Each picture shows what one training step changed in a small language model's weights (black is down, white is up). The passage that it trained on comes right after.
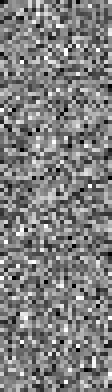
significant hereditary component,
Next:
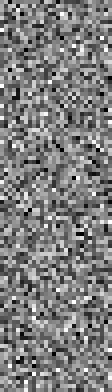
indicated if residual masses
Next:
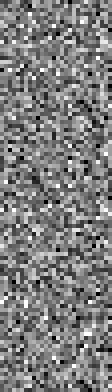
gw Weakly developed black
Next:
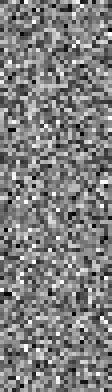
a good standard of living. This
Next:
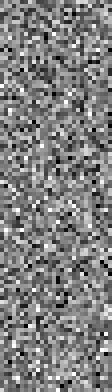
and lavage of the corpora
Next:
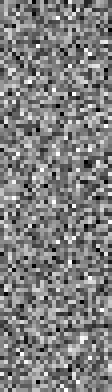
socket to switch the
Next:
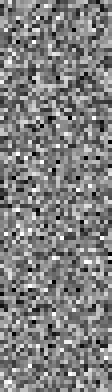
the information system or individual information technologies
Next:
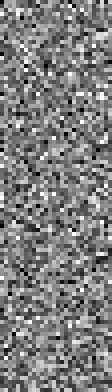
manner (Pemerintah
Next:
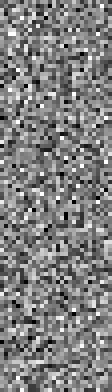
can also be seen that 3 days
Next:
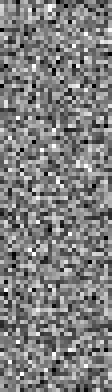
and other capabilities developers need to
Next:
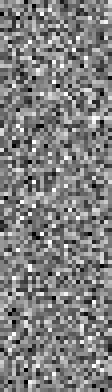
with glacial acetic acid
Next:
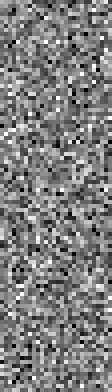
comparison participant will arrange
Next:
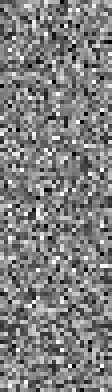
to maximize the profit considering
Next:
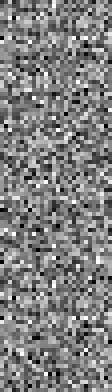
n - n th rule m -
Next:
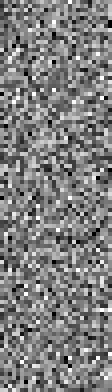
improve their wettability performance once
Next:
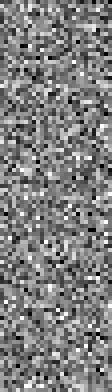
of value: TRUE or
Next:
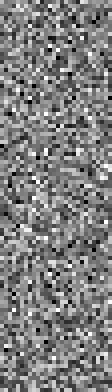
smiths carburized their
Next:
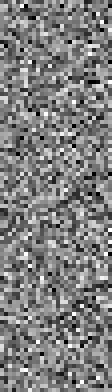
Film, Radio,
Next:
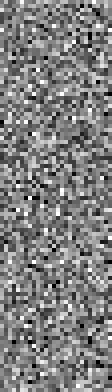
any repulsive details.
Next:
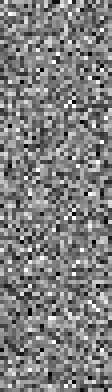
and Plant Resources*
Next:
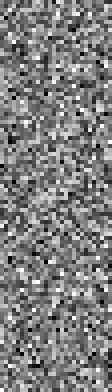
age group of 21-25 years and
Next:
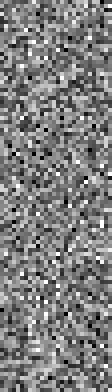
statistical difference between one another,
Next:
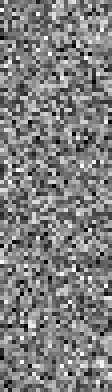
empirical data. In this
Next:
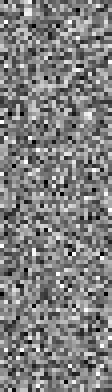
method’s ability to provide
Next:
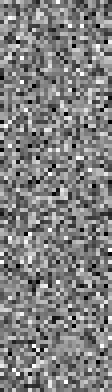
and solar panel fields.
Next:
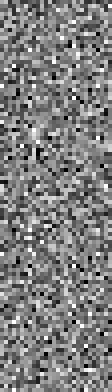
subscales was in the range of
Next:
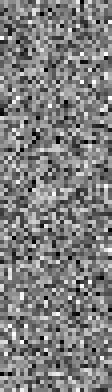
peers, had difficulties in
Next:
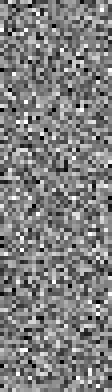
prospective observational study.
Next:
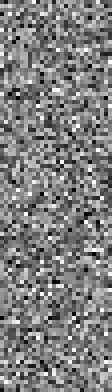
[39] – possibly including
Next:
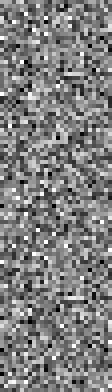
students, therefore, focus on understanding
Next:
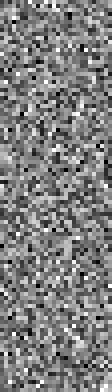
subcontracting (if
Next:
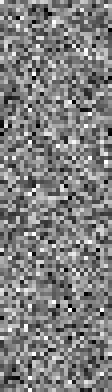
to design the countermeasures and
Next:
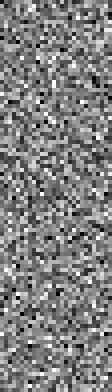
- Provide a mechanism for the
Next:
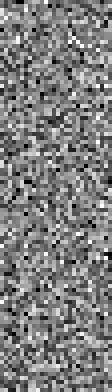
could provide deeper insights into how
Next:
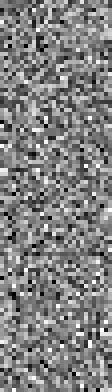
are activated by the ANT
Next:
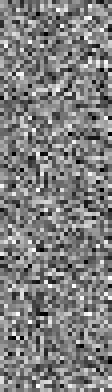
Themes: We are making
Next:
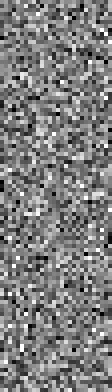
standards. Schemes with strong
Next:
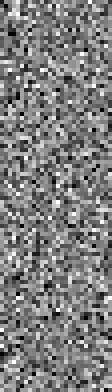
and as a result it can more likely
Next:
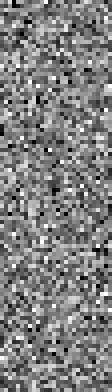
12 below. In the design of the
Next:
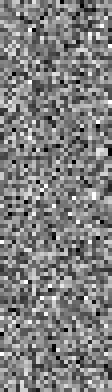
they mention from where they obtained the
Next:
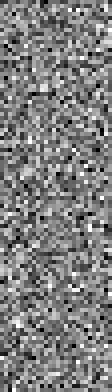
from E-infrastructures
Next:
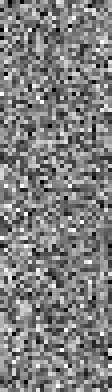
outline and final project;
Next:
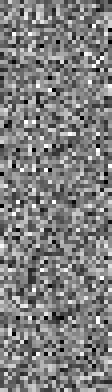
In other words, the families
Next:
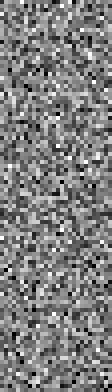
and ganglion cell layer
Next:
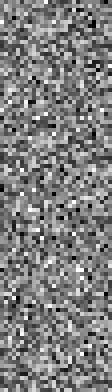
shown in Fig. 1.
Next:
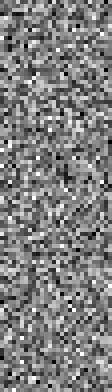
to overcome these limitations.
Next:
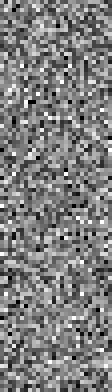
performance in quantitative research methods
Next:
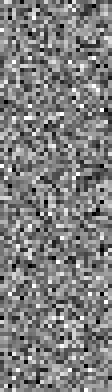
Hyades (at about 45
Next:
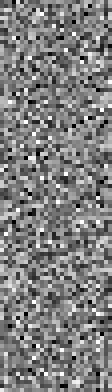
Depending on the specific application
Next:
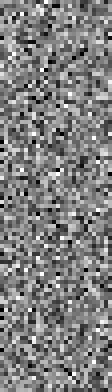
or carrying out an explosion
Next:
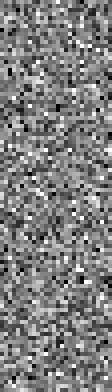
at pH 7 (solid red
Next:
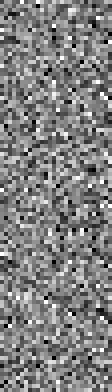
larvae live in
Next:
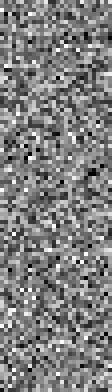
biodegradation in the
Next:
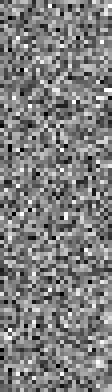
etc. their divine
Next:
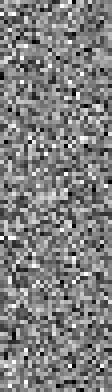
made up to 10 ml. The
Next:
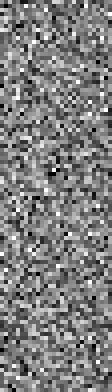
and very high resistance to
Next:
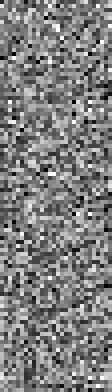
Similarly, Varini
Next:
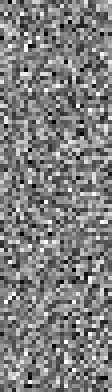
phasor current injection method which
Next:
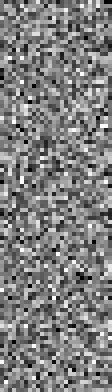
and structures. Some of the
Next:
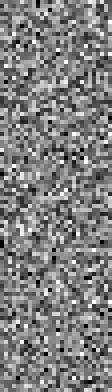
community or society. Hence, all
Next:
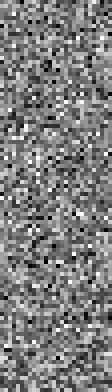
brown 2 Odour
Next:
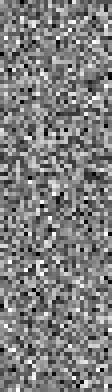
allowing the adolescent to
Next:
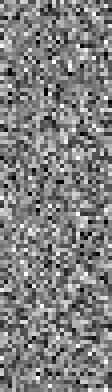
signal between Fe³⁺
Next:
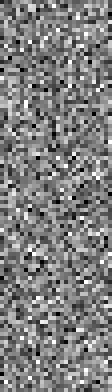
when we decide to submit it
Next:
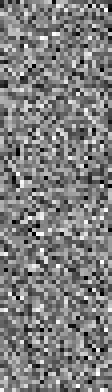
as time management, concentration levels,
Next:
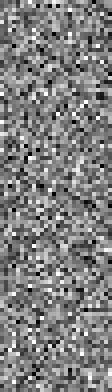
in classifying images for
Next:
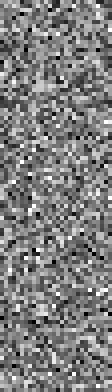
we include a questionnaire for
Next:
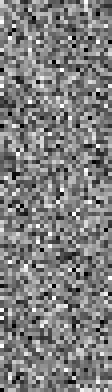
Constructed decision matrix
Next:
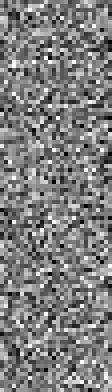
Sector: A Systematic
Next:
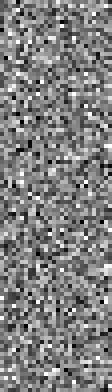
The reason for this might be that
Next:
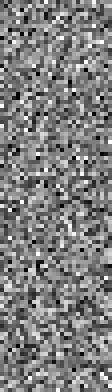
the exit liquid,
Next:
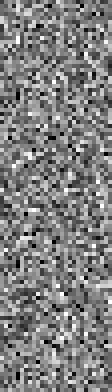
as well as local electricity
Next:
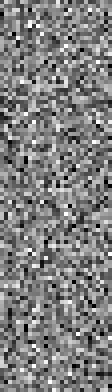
which allows you to estimate the
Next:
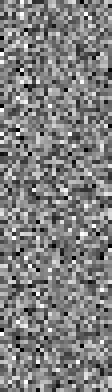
in mice and rats
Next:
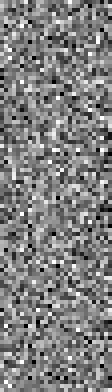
KG. At the end of 6
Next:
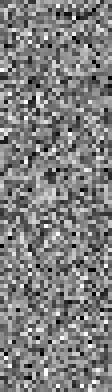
high thermal stability,
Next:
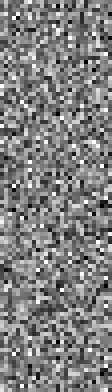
(laith Fyw
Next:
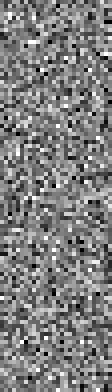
they were categorized as good,
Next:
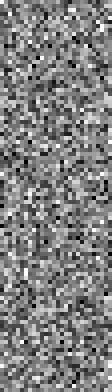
this second step, we would like to
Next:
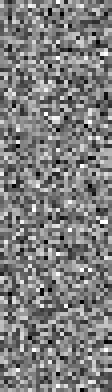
education, Secondary education,
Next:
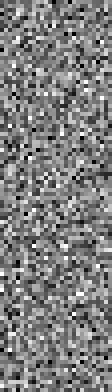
in excess of its critical
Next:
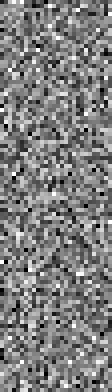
machinery. In our
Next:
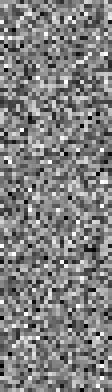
share of ALMA
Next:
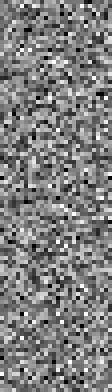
- Hardani, H.
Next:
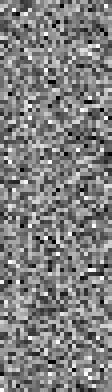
Amenity city. It
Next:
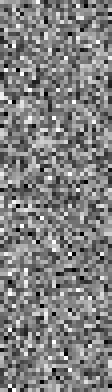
language” interpreted today?
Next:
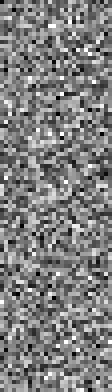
CFD modelling In
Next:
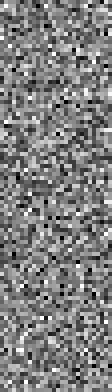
bone, muscle,
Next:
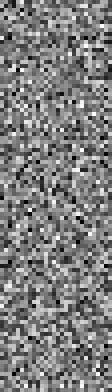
the nominative singular while
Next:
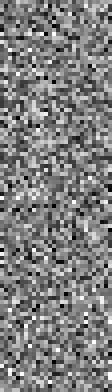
if preovulatory follicular
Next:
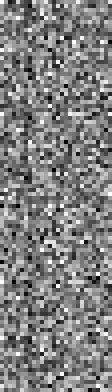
THE RELATION
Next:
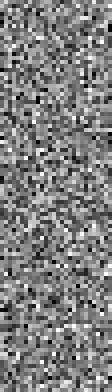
businesses. According to the findings
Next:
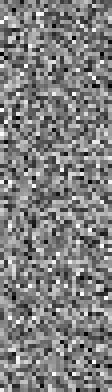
In order to get results related to a
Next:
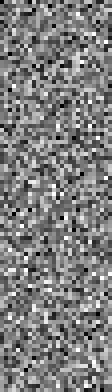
years for compressing digital
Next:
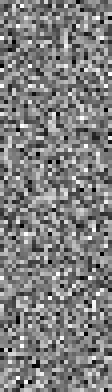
infozone as a new means
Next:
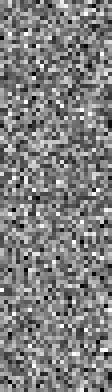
with each other because of its universal
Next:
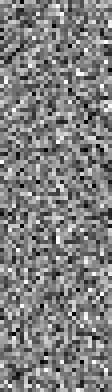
and called it suicide
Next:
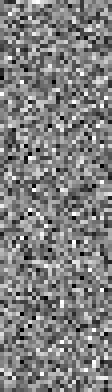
in a repository. For
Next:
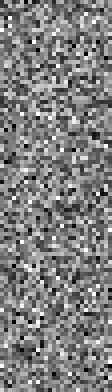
systems – smart devices which
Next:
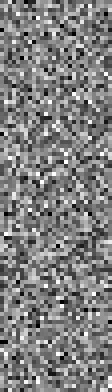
big stores that sell
